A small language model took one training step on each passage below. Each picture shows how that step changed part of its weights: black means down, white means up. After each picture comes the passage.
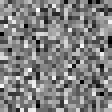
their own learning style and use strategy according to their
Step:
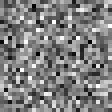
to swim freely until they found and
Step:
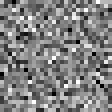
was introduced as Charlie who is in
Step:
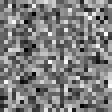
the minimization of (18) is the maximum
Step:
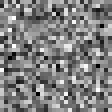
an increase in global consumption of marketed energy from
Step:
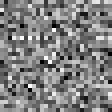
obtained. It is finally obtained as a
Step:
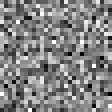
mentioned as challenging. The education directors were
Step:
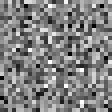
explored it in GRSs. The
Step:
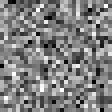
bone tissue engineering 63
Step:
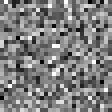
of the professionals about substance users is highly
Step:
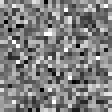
of an edit operation. Concerning the
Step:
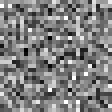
students were unable to use correctly the basic
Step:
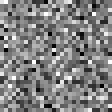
the painting. The paintings
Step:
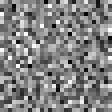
universities: Types, causes
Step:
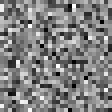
Various Activities Activities Carried
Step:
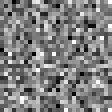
5 for Israel Parameter ID
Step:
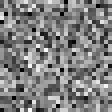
aim of this research is to identify the factors
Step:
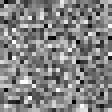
ex-situ conservation and
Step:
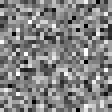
is described as “expressing great
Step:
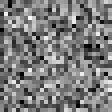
x = 0 \Rightarrow x =
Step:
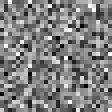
regions, which can enhance winter warming
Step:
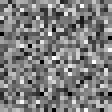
features and flaws should be located between
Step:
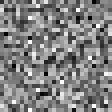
those tangible and intangible assets
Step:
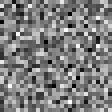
activity against acne-causing bacteria
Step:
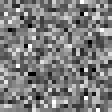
axes (v_{sd} and
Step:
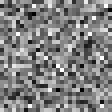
1st null hypothesis was therefore
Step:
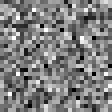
change is detected into the network or into the
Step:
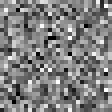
for 90 minutes for the uniform
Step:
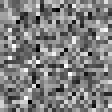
such as alternative energy sources, electric
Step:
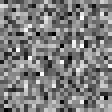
There are neurogenic, viral,
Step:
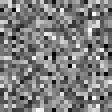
on Quinazoline and
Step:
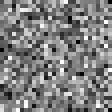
exposition dose. In addition, this technology
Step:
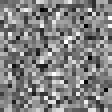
in their technological pedagogical knowledge
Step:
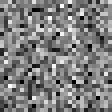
set value of top dough temperature (1
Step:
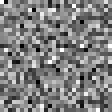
measure the similarity between distributions, and
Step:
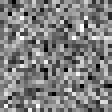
parietal endometriosis
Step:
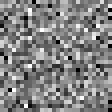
as the holding period increased. The improvement in
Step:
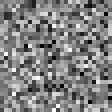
the successful implementation of multilingual education under National
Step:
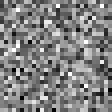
From Web server logged file is
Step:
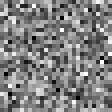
late 1980s when a significant shift was
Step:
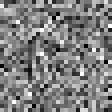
7. Family history of PCOS
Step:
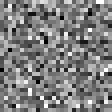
the complexes are also given in Table I.
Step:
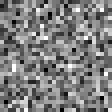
this tumor transcriptome study,
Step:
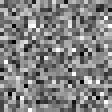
too large to use contaminated land and water
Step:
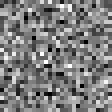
associated with heavy rainfall
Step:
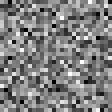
more 21st century video creation
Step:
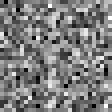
of immune response and hence these were
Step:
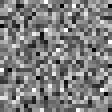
litre, indicating a difference of close to
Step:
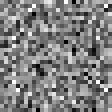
a glass rod, washed with water
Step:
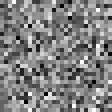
and cross-referenced with
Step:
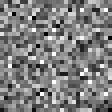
modelled and real evolution of the
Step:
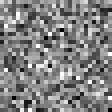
The purpose of this study is to present an
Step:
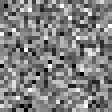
particularly when complete resection is feasible.
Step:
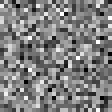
change Opportunities for embedding
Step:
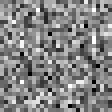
their usage Investigative research in
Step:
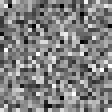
advocates that concept of product meaning is a
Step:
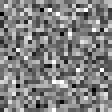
starting a business during or after their program in
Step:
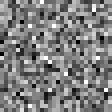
are particularly pertinent for the rational
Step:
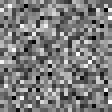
the cross-linking of the
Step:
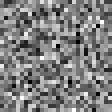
and modulation technique used in the 5G technology
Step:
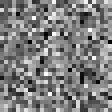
further fail to model the joint impact that these
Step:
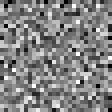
constant arguments, Busenberg and
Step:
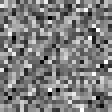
area of the discharge is blown
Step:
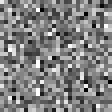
costs. Consequently, the development of effective
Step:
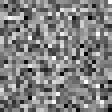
is obtained (i.e. 50 big
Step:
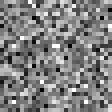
of duty or a burden what
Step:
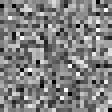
evolving daily as more technology
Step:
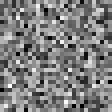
are vulnerable to disasters because
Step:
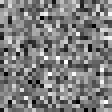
i \leq L, L \leq
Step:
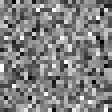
lifestyle changes. Objectives
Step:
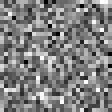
new version was formulated at the 10th International
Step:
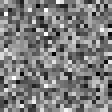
Distillation (MED) unit
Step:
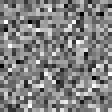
present during the precipitation of similar halides
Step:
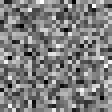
of SMA by relatively simple final set of
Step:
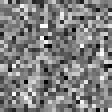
had poorly controlled glycemic
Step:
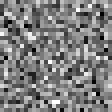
no connections exist and 1 if all
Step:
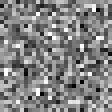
areas. However, such a move has
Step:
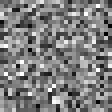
of the Global Health Sector Strategy
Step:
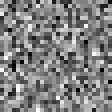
Doğrusal Karma Model
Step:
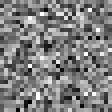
belonging to the steppe
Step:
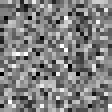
on SMEs output is only visible in
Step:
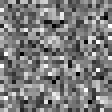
Table 2: Results. dB:
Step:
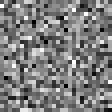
underwent surgical drainage of
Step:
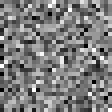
recombinant PrP that suggests a
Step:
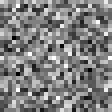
software the position of all the rungs and
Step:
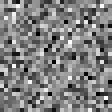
harvesting; Anode
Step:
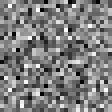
nanocomposites have been significantly improved by
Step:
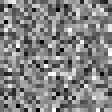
Brumbaugh and Rupp,
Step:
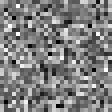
effort, ministers stopped
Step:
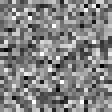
monument tickets, as well as
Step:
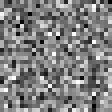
Any particle in quantum mechanics
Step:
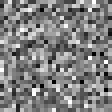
shown in Fig. 4. Layout r
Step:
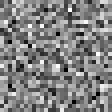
t-test indicated that there was no significant
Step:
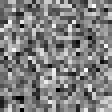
Sombor index and its corresponding
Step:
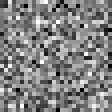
is funded under the Horizon Europe Framework
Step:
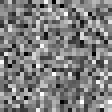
and reduce the OMC, as these parameters
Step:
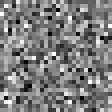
and unsympathetic'. Some
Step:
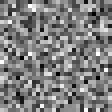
plastics for bearing constructions in
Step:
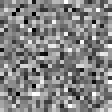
in contrary to our research as our research shows
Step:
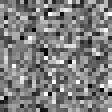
m is a divisor of their difference
